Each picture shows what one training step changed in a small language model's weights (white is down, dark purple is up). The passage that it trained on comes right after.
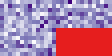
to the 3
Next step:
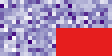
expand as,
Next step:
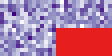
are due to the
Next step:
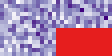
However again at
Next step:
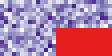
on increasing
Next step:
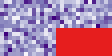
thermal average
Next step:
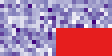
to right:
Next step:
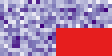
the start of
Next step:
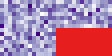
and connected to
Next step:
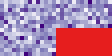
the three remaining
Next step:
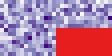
acting on de
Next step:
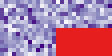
cluster is formed
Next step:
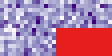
= O_\gamma
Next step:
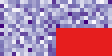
problems, in
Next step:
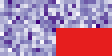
dominated by
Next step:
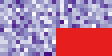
mg IV
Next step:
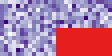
gives good
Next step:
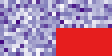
ensure a
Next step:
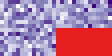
meeting of
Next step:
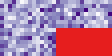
for personal
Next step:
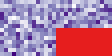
Based on
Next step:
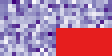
to health compared
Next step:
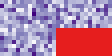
various modelling
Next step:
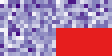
visuals must
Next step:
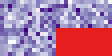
for learning;
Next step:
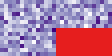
of the special
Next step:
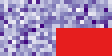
the wind
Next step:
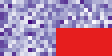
as a first
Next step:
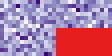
match the
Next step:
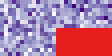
care can be
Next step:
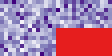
the Barro
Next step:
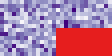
are proportional
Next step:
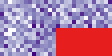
control parameters,
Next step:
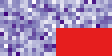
the emitter
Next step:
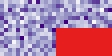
the new color
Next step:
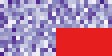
prepared by
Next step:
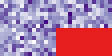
that the two and
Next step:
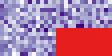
this section we
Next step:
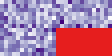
paper presents the
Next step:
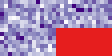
In the present work
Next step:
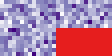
long served as
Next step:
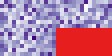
well as the
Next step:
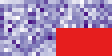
values for all
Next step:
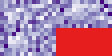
individual's ability
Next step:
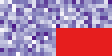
patterns over
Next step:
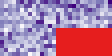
exists a
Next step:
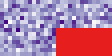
a number of
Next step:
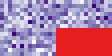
from a solution of
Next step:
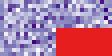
their association with
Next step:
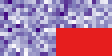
UX evaluation
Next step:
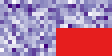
is common to
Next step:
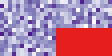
connected as end
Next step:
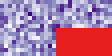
shows the results of
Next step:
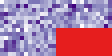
form will be given
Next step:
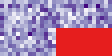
since equal
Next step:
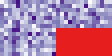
phases considered are
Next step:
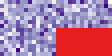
expected output
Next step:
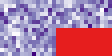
star formation rate
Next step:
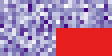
and Inference},
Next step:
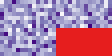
analysis. In order
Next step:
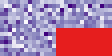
other EU
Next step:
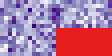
research [2]
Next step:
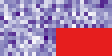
of structures like
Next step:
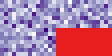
flask with
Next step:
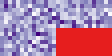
variable has no
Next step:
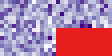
use badges
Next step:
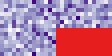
a smaller value
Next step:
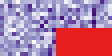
to the classical
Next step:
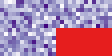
the QoS
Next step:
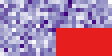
that the latter
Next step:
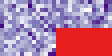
and Fourier
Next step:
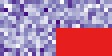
varieties or
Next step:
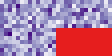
further processing by
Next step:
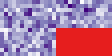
decisions effective
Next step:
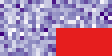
new class of
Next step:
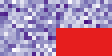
as motivation
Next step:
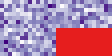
influence the
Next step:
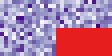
the learnt
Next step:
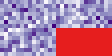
when $\kappa a
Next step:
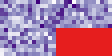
The results allowed
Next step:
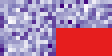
it is well
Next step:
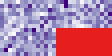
to zero from
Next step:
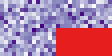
the domain,
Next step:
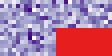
--- become
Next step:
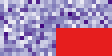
the second,
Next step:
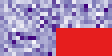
to prove the
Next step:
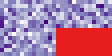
and 7 V .
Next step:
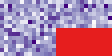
in (b)
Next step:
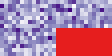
investigation of
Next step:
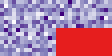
quantum generalization of
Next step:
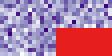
findings from
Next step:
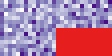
importance of the
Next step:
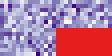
because it is through
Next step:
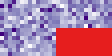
for identifying
